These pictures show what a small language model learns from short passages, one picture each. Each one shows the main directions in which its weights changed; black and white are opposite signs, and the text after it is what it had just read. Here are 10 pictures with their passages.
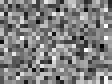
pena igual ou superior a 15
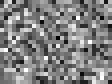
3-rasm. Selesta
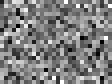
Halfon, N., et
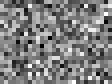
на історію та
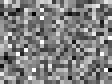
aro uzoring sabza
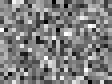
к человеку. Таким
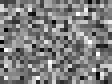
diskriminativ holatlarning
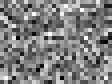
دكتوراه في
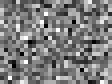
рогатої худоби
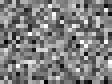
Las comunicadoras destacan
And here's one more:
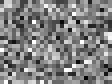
Oryzoideae va
